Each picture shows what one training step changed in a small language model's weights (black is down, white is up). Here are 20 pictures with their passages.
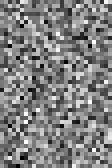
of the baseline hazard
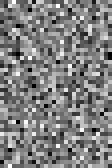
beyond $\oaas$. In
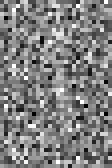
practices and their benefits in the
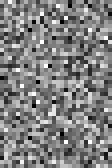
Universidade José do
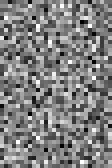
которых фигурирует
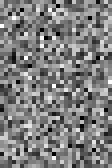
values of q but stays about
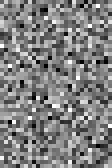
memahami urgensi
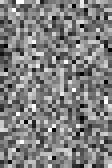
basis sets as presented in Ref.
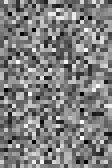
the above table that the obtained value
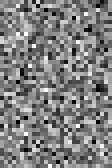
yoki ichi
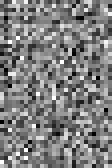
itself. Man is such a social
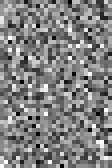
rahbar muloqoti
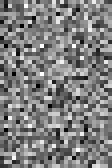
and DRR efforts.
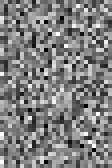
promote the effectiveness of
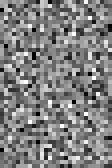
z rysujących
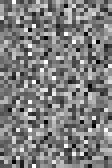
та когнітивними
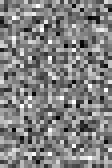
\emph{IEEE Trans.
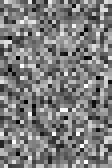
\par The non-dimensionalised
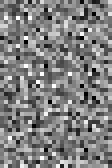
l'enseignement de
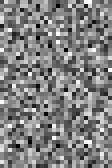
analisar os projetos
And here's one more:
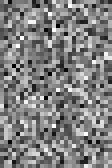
than the particle fluid interaction.
